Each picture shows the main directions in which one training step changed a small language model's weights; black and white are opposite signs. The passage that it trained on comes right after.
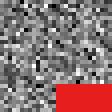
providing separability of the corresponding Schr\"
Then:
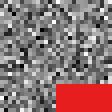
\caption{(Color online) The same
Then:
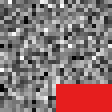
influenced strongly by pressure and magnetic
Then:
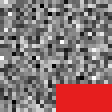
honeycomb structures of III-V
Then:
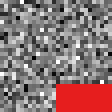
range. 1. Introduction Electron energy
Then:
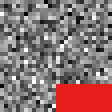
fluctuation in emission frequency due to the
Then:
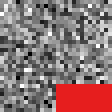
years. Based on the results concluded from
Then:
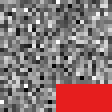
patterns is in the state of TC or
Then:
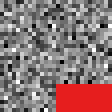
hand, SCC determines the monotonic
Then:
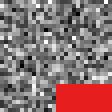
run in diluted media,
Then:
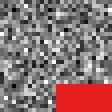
approximation fares when compared against numerically generated
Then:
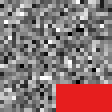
the charged lepton spectrum is determined, even within
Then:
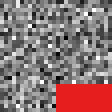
state the star should to be charge neutral.
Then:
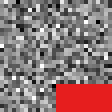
order to observe the supersolid. But given
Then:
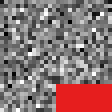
$\tau$ maps information on the distribution of
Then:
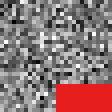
mesons coupled to a baryon current during central
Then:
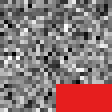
the offline training processor records the
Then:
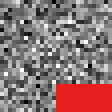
that the measurement results did not depend on the
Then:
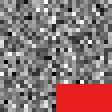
relevant because it provides a significant spectral efficiency gain
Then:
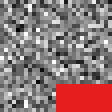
of observed (black points) and
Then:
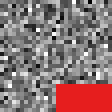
at fixed line of constant physics, in both
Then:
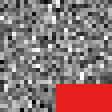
been calculated in quenched QCD by lattice numerical
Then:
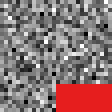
samples with different values for $\tau$ and
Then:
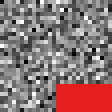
is depicted in \textbf{Fig.
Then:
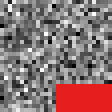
Maxwell (Mx) --- the
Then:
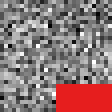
often scientifically forthcoming in
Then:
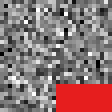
and realistic anatomical visualizations to
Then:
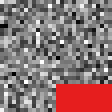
is coupled to the velocities of the
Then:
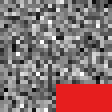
von Neumann measurement on
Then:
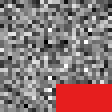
\begin{eqnarray} {\cal
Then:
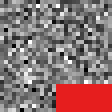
in such systems [1]. We apply the
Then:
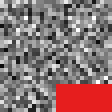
for CIP and CPP, and can
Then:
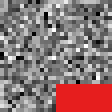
and arranged at 5 $m$
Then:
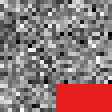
wave function corresponding to the classical order is assumed
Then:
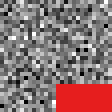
substrate technologies under development for CTA are
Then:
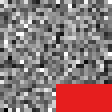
USA} \date{\today}
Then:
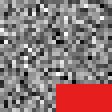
of initial magnetic configurations and the range of
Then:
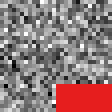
severe stages, early detection and treatment
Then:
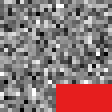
uses C-like syntax and
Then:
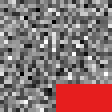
minimum transaction lots, cardinality
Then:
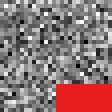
enhanced via additional symmetries. In fact, for
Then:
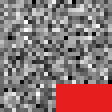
those of other dipolar liquids
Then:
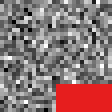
levels of migration (Fig.
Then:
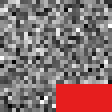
discussed. The simplest possible example is the
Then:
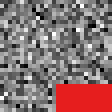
exceptional gauge theories. Each minimal
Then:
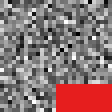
ports. \item Case
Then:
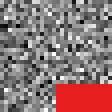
at the output of the prism), resulting
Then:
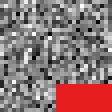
It is divided by 1000 at low temperatures
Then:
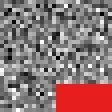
an independently conserved quantity which may be considered
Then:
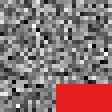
during the evolution, as discussed in subsection
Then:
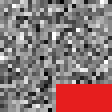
wire. The second time constant,
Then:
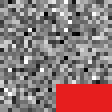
$\alpha$ \begin{equation}
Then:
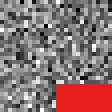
separation is observed for higher order peaks. We
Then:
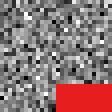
one of the oldest solar physics
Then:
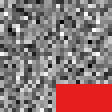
in the ideal limit. The brackets
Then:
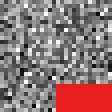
lives. But for the purpose of the
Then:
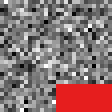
quantified formula, it suffices for the
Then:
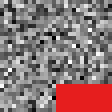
sketch map for the collision trajectory is
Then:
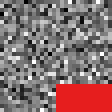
For example, one such method detaches the
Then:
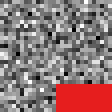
will have no desire to deviate from
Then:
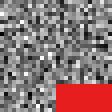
eV. Up to three scans of
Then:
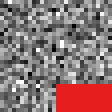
center of the nanowire (Fig.
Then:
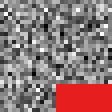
an example, for static, spherically symmetric
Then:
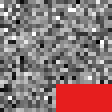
measured $N({\CIV})$, the
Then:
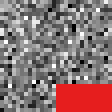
{journal} {Plasma Physics and
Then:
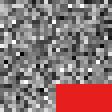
specific wavelength channels. Our goal is to obtain
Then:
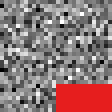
the overlap of two cMPSs
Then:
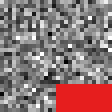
running inside a virtual machine. Rather,
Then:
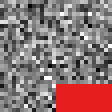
to shield the liquid from the laser
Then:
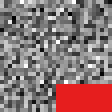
%strands. The differential force here also
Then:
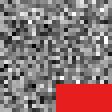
Figure 3(b) the indexed
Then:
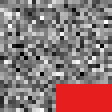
\; . \end{eqnarray} Therefore,
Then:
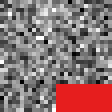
these \ac{db} events are
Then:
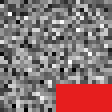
the shock, indicating a high level of complexity
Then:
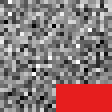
the dust temperature \Td\ for each
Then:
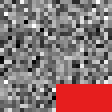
than that used in Q\&A.
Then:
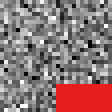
approach used the CRLB as a
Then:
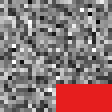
can use the formal rules of analytical regularization
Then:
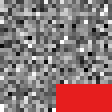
as basic research. They offer transition temperatures
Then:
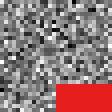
where typically the most popular files are
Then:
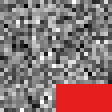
used in our simulations is directly related to the
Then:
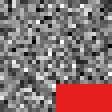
of succesion or "quantum
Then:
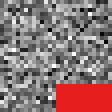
that can both trigger and suppress star
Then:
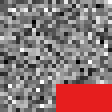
substrate, enabling dynamic color changes via
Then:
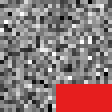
the observed variation in trapped exciton
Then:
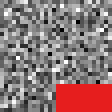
current obedience to the Born rule
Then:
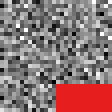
Excellence in Particle Physics
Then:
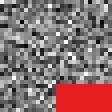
is non-linear, the resulting signal is
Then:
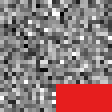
with the motivation to timely serve
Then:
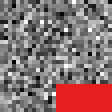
lot of attention during the last years from
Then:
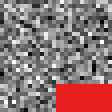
\abstract{The effects of the onset of
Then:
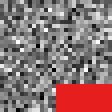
1.05$ for both, $\alpha
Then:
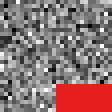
with the Advanced CCD Imaging
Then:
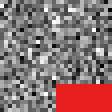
region of data available to the model.
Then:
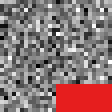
is indicated on the figure. Solid curves
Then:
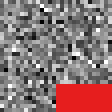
in the definitions of tech companies like
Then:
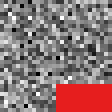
hold significant prospect in energy harvesting
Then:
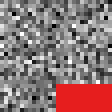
\begin{align*} H =
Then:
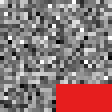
and the metal-rich stars. For the
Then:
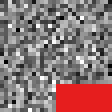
locally flat black hole. - For
